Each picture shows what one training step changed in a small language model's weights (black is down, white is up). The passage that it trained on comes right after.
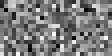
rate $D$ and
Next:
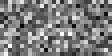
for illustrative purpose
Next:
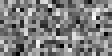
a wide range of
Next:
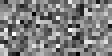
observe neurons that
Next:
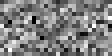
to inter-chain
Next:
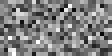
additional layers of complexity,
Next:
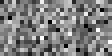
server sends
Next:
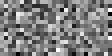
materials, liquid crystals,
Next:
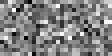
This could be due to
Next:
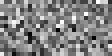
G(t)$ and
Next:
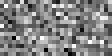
and military
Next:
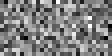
the original {\it
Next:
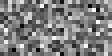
for the quiescent
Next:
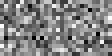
and is continuous if
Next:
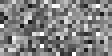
in which there is no
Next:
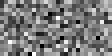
disappear simultaneously probably
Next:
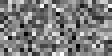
for each bin are defined
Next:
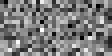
the early Universe
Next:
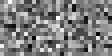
although their magnitudes are
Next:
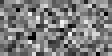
velocity statistics. Table 4
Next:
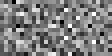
classification, segmentation,
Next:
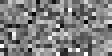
much more likely to have
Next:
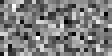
exhibit peaks within some
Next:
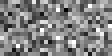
here it is common rather
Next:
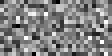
coil, we can
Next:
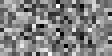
clusters. If the
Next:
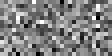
believe that fluctuations
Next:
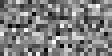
typical behavior of a
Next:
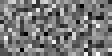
from the first report on
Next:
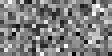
2019 onwards, with
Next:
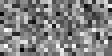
by Rae and
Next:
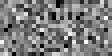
bare data of SFO
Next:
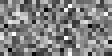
these system designs,
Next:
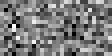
disruption event;
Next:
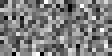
of the RA magnet
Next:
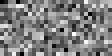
\rightarrow e^{i
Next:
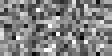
into multiple files.
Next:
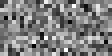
of identifying and
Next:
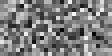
splitting is observed at the
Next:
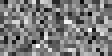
the photon flux of the
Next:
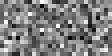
DMR data to both
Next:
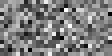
are identical, within
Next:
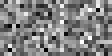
contrastive learning
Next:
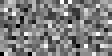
not considered anomalous in
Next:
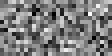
mass reduces the signal number
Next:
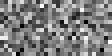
for a given communication
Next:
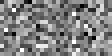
If the field is high
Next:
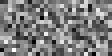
behind the starship
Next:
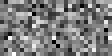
masses are reduced,
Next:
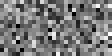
well with what expected for
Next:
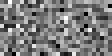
which determine the neutron
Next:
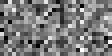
3. We need to
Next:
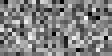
the household
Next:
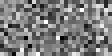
ABM. Within
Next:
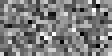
consistent with results from
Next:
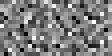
in the use of different
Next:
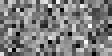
a randomly chosen {\em
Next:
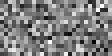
have deformed the action
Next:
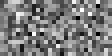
amplitude are: two
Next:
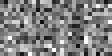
the entire genome
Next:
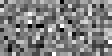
cues can influence affective
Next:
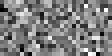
terms of physics shower
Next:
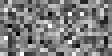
highlighted one main
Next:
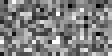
between category type
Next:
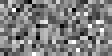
This work is supported also
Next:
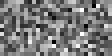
corresponding QCD sum rules.
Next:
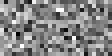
was equipped with
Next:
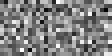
the magnification function
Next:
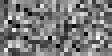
conservative exclusion limits on
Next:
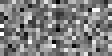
in the linear regime.
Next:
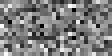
to LRD
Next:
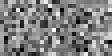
a larger amount of changes
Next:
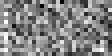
van Wijk,
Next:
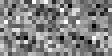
Remarkably great
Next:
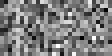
he values the transfer according
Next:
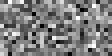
but underabundant
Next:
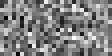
of Electronic and
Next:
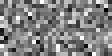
F$, a triple product
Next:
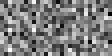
this work. One of
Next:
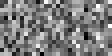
of emission probability distribution and
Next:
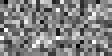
the other side of the
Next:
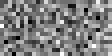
$D$-dimensional density
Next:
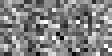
corresponded to the volume
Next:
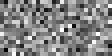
the lowest energy) was
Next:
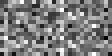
energy string effective action we
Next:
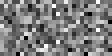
and Electroweak
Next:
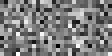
the full details of which
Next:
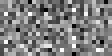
Moderaterne |
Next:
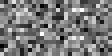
theory for close limit of
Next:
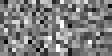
the calculation of entanglement entropy
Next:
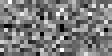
employs high-gamma
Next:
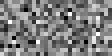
whether the same crossover
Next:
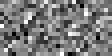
in Section IV.
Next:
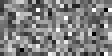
amplitudes summed over all
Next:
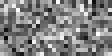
rock volume, while
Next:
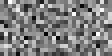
that is easy to extend
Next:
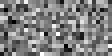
the collection efficiency.
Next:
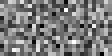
dark matter configuration, the
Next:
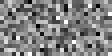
All models have a
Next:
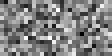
can consider the following scale
